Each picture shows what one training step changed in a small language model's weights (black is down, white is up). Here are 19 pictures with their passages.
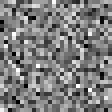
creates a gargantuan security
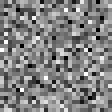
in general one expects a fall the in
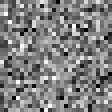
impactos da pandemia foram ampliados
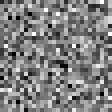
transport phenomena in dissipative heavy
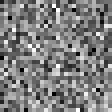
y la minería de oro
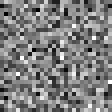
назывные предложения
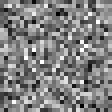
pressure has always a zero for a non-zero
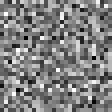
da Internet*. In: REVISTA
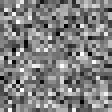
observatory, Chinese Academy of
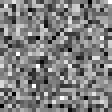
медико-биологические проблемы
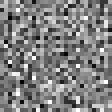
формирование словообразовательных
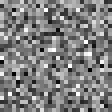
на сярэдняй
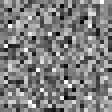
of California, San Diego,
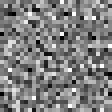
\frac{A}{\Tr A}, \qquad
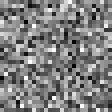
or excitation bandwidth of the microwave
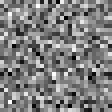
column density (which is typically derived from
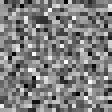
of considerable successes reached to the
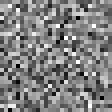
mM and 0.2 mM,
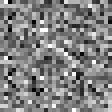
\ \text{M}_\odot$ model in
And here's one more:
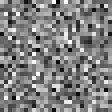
the width of energy distribution. The parameter
